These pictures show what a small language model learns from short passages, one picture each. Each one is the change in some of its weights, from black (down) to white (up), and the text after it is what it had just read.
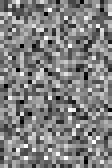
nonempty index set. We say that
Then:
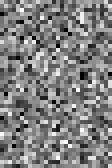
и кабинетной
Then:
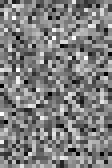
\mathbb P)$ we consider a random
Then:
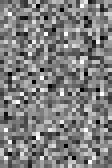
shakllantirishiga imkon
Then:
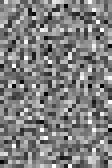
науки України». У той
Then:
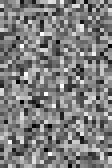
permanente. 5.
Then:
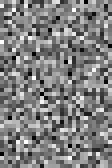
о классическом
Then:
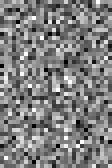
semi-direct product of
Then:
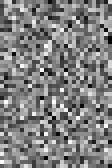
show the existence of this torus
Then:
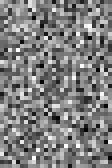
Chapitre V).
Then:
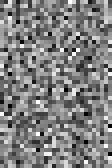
symbolically calculate the functions
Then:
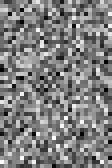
упрощения и
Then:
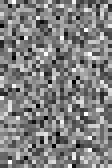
Palabras clave:
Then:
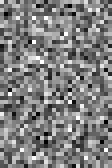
bo'yicha dastlabki
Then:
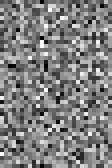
субъект и
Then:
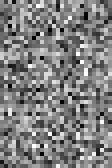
shaxslarni o'zini
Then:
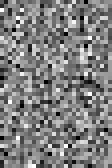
$V(\Gamma) \times
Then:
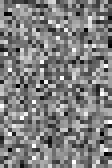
ichki bezatish uchun
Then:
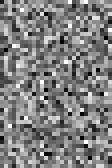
determinação da política de
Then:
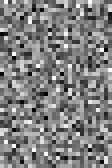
G$ is the normal closure of
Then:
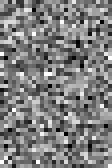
induces the standard norm on
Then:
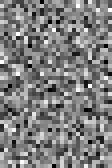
\hline non-oriented
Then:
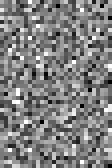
of Uzbekistan named
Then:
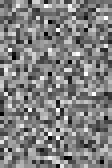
\end{equation} This means that
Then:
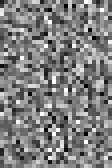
Reza memutuskan
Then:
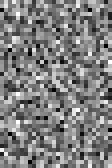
:= V \setminus (B \cup
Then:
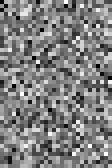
A literature review
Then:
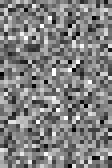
Steenrod operations
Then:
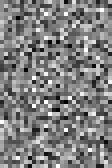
type. By \cite[Theorem
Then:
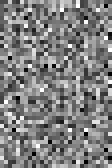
kuchning tushish
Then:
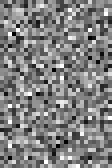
un essor substantiel
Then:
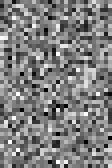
the problem. Indeed, at
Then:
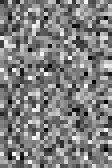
\qquad \qquad \qquad \qquad
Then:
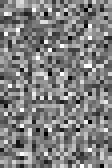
measure on $I$ and
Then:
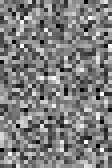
negacionistas. Las
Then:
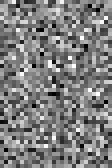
persista mult timp.
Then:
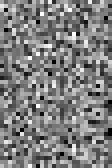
into account the
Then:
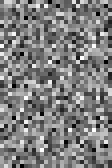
de ser um serviço
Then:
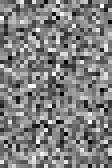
suggested to us by
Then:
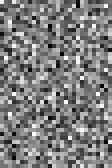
the second Kirby move,
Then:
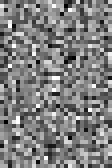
the same as the proof of
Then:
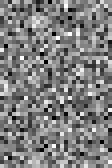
poder es de tipo
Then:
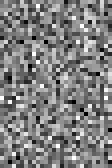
some random occurrences of
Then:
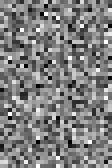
Eltern durch die Schule?
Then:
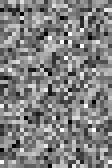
with $Y$ if, and only
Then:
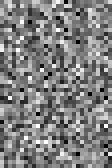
está en la cama.
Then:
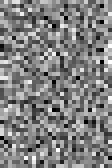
are giving an order to this
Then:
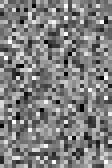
overall idea is based on the
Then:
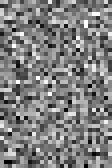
the feedback control
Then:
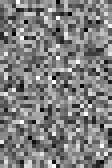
O artigo está
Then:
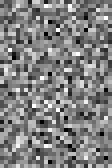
\end{equation} Then
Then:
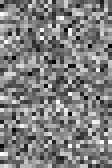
(AAA), методологія
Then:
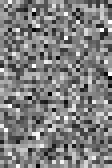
beleuchtet im
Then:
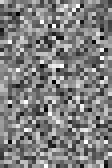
asarlarini yaratar
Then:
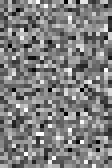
trabalho diário.
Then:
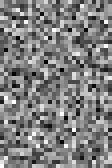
\) denote the compact interval defined
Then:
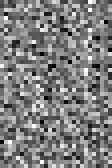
following compatibilities
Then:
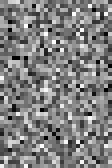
de l'internat,
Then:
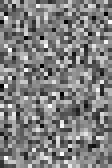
orqali o'quvchi
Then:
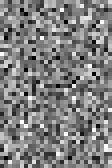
c_k sobre los casos de
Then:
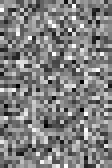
The familiar Hopf algebra structure
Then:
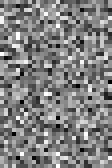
of degree 2 and rank 1. The
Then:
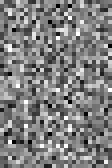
yoki g'oyani
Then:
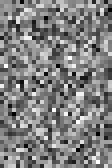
default language
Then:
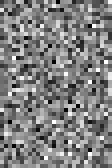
for vocational education in
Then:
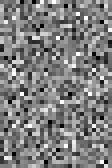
$U$ is an isometry
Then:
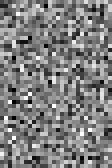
Dynamical Systems
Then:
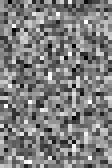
polietileno com
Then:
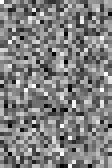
cannot be concretely
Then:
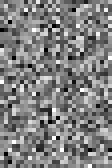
rupturas e,
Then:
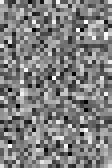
aralash obraz deb
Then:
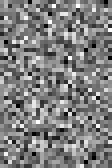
CPO puede
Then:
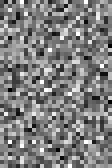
myślenia zamiast
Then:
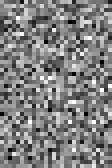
Let $a$ be a finite set
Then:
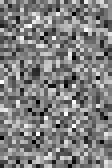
Ронжина, П.
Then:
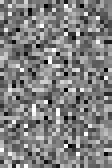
that is, the Legendre
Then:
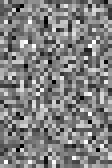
When $G,H$ are
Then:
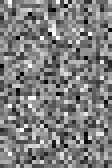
open cover belonging to ${\tt
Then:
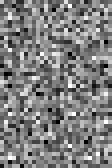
demostrado que la
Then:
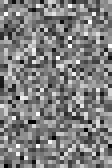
o‘rganib chiqilgan
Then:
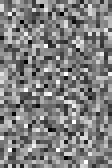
we use for comparison. We
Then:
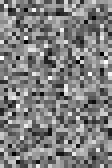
de Prometeo*
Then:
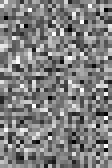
by the Agency of Information
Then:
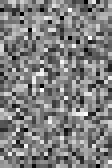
three $Y$ edges will not
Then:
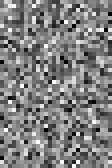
spherical varieties
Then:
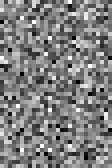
stations. \end{itemize}
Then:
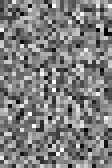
16. Kalia N,
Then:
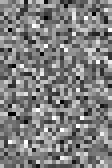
поиск резервов
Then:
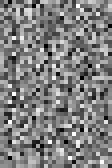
AND MORSE
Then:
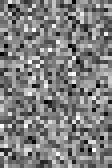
V., \textit{Inverse
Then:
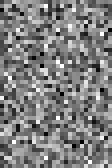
etib, bu orqali
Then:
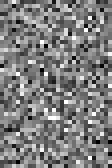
low-dimensional (dense)
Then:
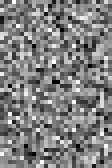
according to the formula \be
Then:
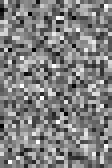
having their support satisfying
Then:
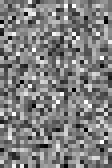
çerçevede ise
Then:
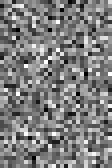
the above geometric characterization to
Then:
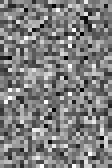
more than one depth can be
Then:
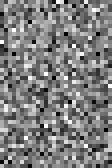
indivíduos abertos
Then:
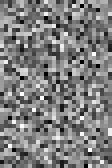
quantified using the upper and lower
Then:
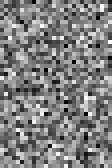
solvable in time polynomial in the
